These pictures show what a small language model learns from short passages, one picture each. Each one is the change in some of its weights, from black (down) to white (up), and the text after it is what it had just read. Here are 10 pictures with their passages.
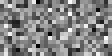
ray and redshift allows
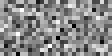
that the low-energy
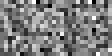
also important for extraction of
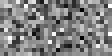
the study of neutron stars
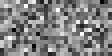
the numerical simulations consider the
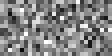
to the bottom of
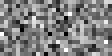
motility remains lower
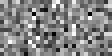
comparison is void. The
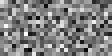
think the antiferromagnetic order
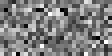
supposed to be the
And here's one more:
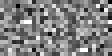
motion adopted by different authors
